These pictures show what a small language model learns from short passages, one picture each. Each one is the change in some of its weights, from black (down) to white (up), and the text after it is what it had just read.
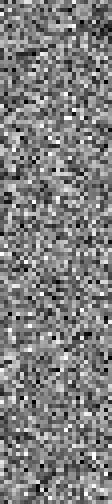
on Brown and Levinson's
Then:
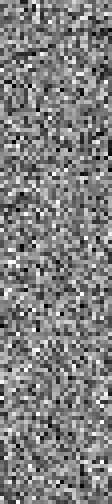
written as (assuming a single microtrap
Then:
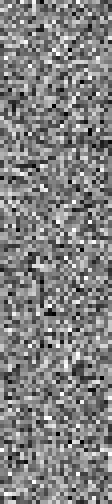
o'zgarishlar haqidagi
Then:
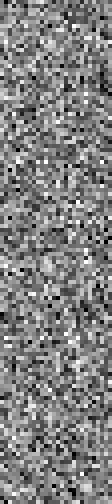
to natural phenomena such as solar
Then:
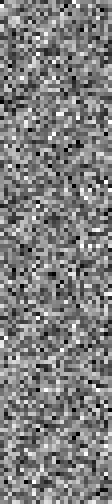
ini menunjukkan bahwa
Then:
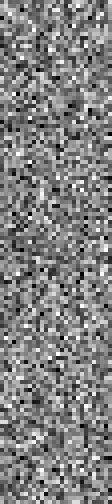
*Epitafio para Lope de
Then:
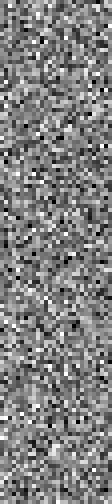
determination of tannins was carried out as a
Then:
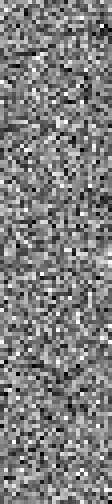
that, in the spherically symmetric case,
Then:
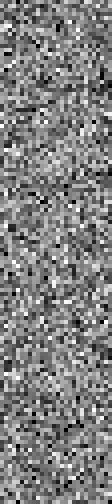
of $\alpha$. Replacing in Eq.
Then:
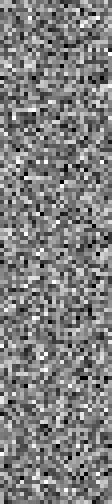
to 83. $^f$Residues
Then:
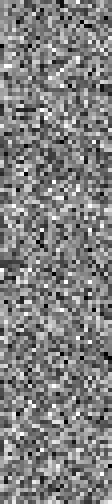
pedagogik va psixologik
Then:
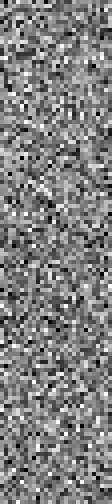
metallicity and extinction, and the mass
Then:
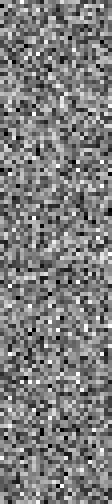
usullardan foydalaniladi, bu
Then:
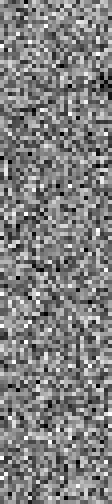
and do so at lower Body Mass Index
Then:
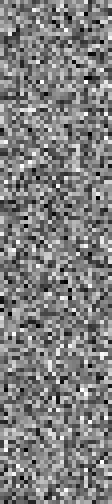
con ACV. A pesar de la
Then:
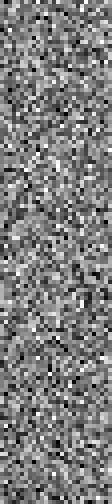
ook wel bekend als
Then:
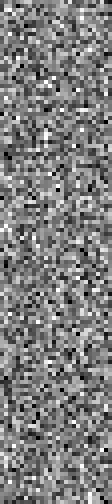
sistemas y de cada uno de los
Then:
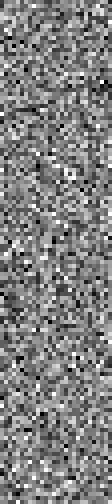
that is the basis for the multi-regression methods in
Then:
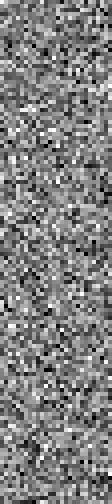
Kravtsov profiles of Tab.
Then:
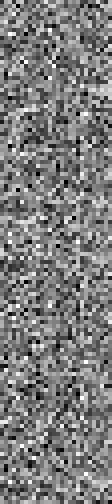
TIG(GTAW) são
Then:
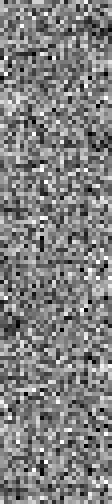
نظرية الإيثار
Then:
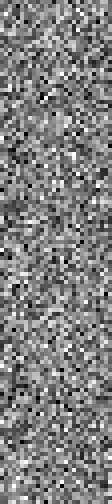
plată a primei de asigurare
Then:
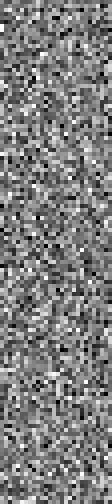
force microscopy (AFM) images yields
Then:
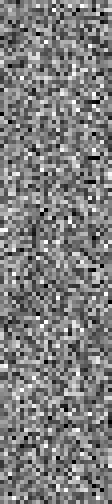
смеси Si+C в потоке
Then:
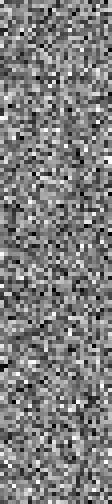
комплекс Structure CAD для
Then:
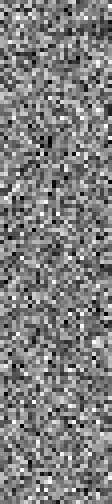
the right panel is the short GRB
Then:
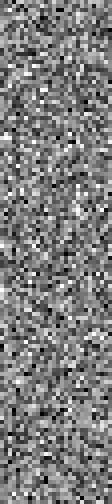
off with a power of $\tau$. We shall now
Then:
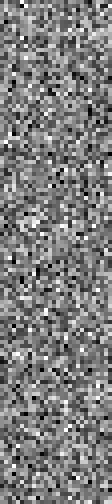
Based on the above we discarded the
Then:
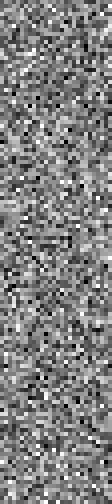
Aicardi et al., "Recent
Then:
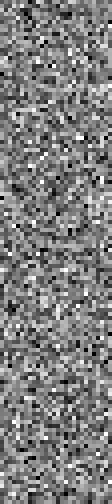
< 0 \qquad (13)$$ Inequalities
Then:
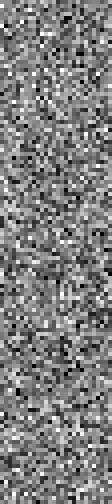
importers of bioethanol in 2031
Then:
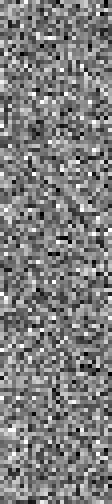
чуже- родность другой
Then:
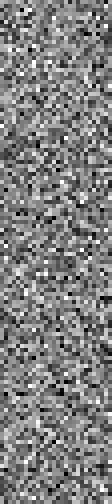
teacher's willingness to solve
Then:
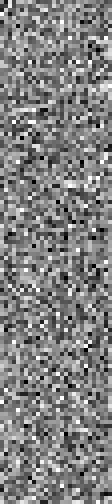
delle collane *Musical Sources*
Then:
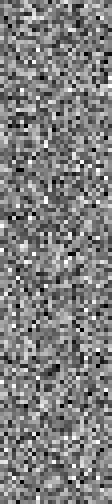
We will use the combination of these three datasets to
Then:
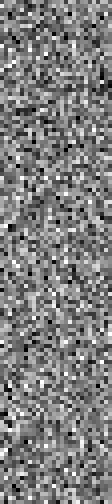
of Eq. (\ref{eq:se})
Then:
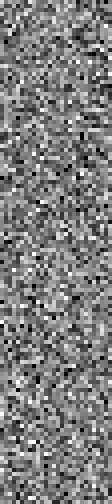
education by sharing audio,
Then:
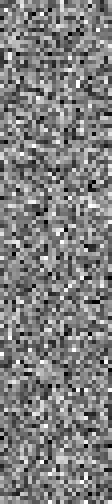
Logo no início do conto,
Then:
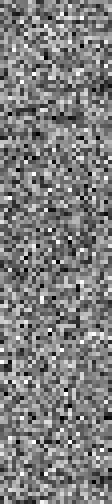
score calculation, which is categorized as
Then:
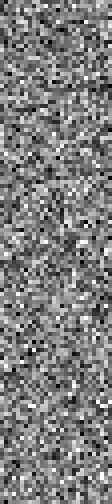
loss and exploitation are still pressing
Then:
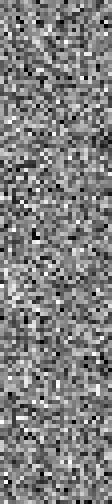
and better productivity. Fig.3 Major
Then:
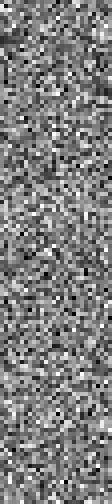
siswa dituntut untuk
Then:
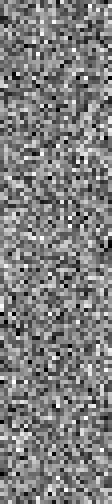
vicinal genes, and a fast decrement
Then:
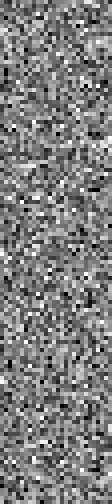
e 12 e 15 no rendimento e no final
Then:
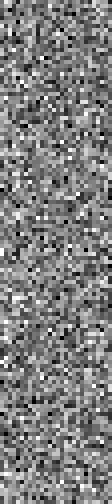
contrary, the plots corresponding to the position estimates
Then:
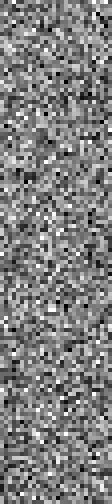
grid smooth. In conclusion, the control
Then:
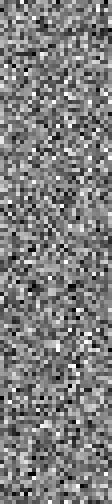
Since it involves such high-order processes, it is
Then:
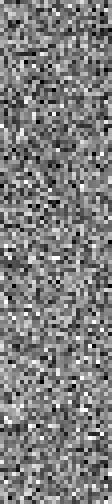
отбору типа задач для
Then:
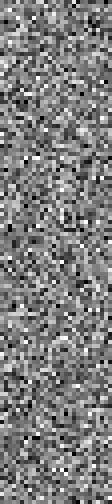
pretext that it produces unobserved
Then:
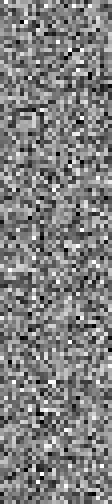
o'g'li Андижанский
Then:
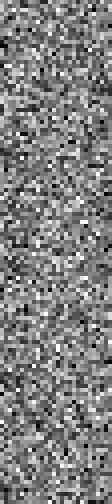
classified, in terms of structure, into two
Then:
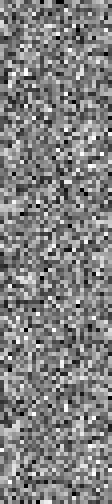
arifmetik amallarni yozma va
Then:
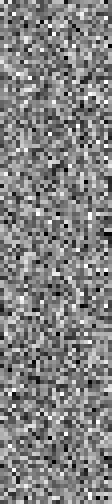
nas ações de enfermagem aos
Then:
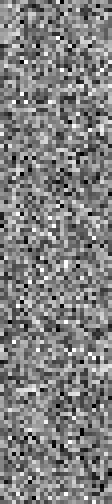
Banking solution. Thus branch banking
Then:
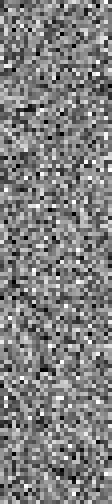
scale so that continuum principles hold true.
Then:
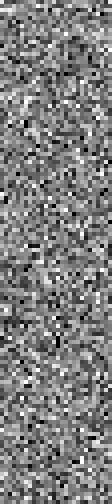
их к условиям
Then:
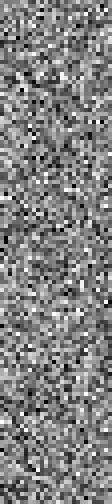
5% in open repair and 4% in
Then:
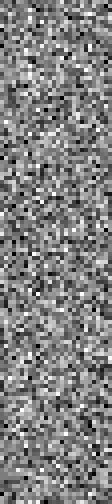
pakai dan air yang layak minum.
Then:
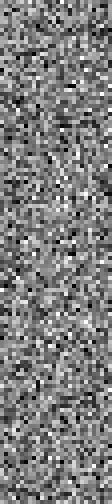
by either of our waveform models due to having strong
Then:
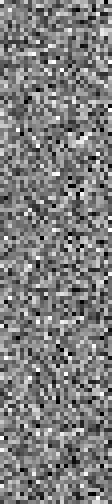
та нових підходів до
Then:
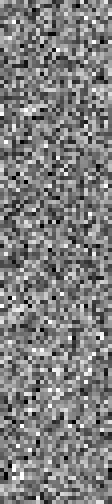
photodetection is performed and the output is
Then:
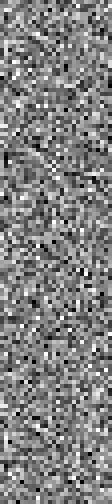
proof is identical to the proof of
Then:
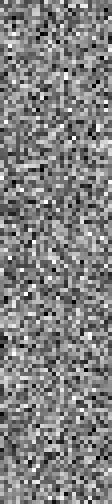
se manifesta ao tutelar o
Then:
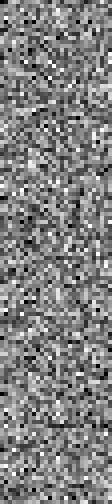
ECONOMIC SECURITY
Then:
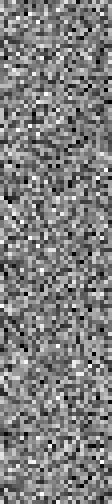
present, present in high concentration and not detected Table
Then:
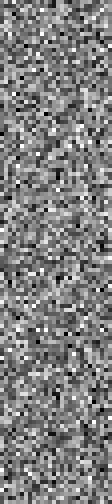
scripts to create the figures.
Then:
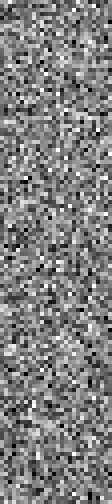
pequeno e médio porte à
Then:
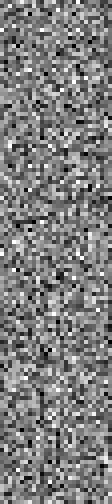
o'yinlarga mehnat
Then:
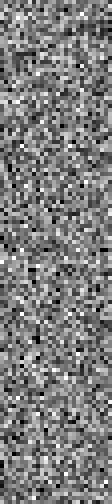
the respondents (73.1%) were young
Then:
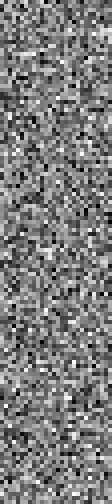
threshold, given we have sufficient
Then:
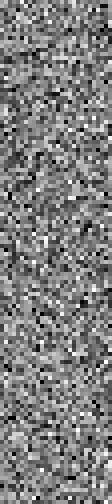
The survey showed that while water resource managers
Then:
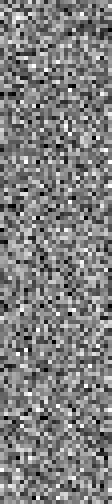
the overall energy efficiency by a small factor.
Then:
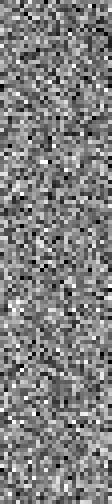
are the C-space version of the
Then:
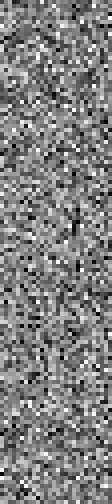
inform pathophysiology and future
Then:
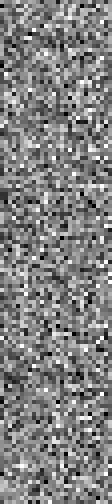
la experiencia amorosa se narra
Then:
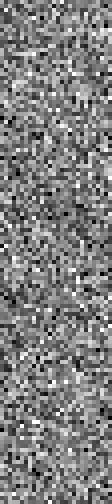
sample of 300 orders by purchase code
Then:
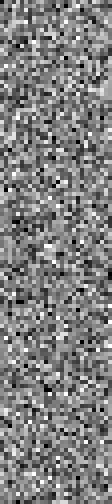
pe termen mai lung și
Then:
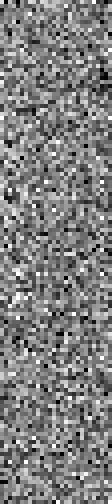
not enough to claim one knows the
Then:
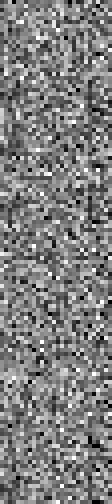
legitima-se por uma política
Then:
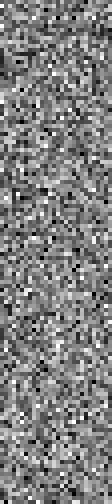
``folding technique'' is used as described in
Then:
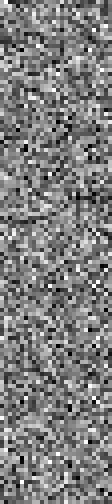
y centrada en el paciente.
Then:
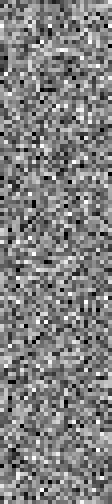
for the Netherlands. Other
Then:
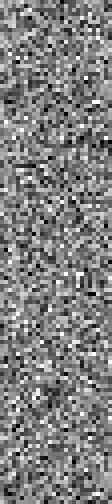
aks ettirishi zarur.
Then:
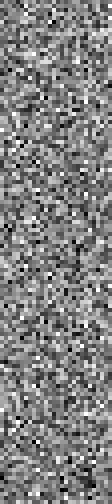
Rockwell, Medium Carbon
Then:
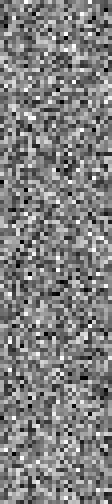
hafifletici ajan olarak
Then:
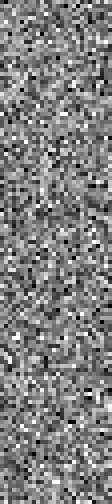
also count the number density of galaxies formed
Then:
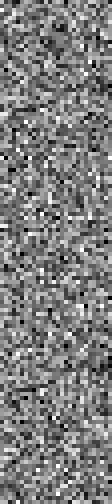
all payments are made from there. In the same
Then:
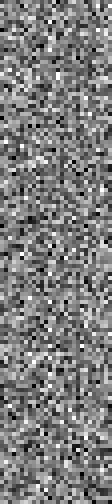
ROLE OF LATIN
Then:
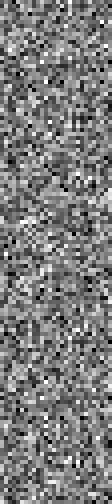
Kelimeler: Kümeleme
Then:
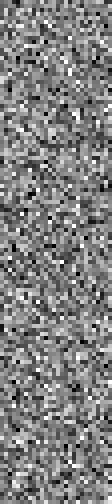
rural farmers, it enables them to understand
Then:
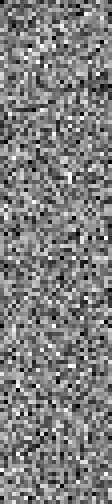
access control manager ensuring DOs have full
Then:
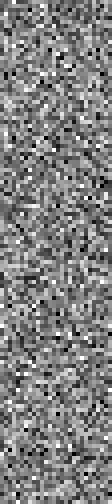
something is unclear for them.
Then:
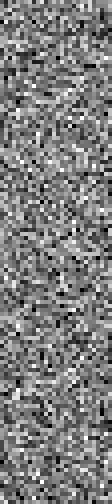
for all 10 epochs using {\tt
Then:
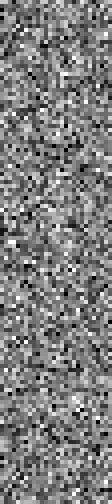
in Northern Australia.
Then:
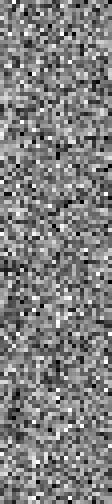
keeping underlying data secure as
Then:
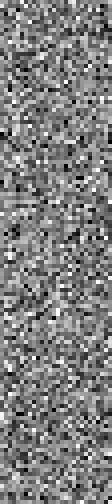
The orbitals have a spin velocity equal to the
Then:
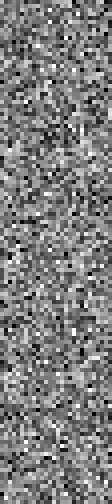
y el rol que desempeñaron
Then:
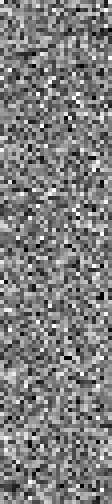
боевым стрессом мы
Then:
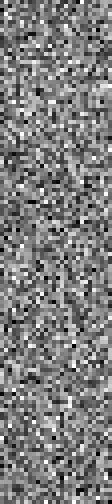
estudio se acepta de manera
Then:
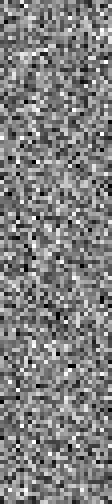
Before discussing explicit models of new
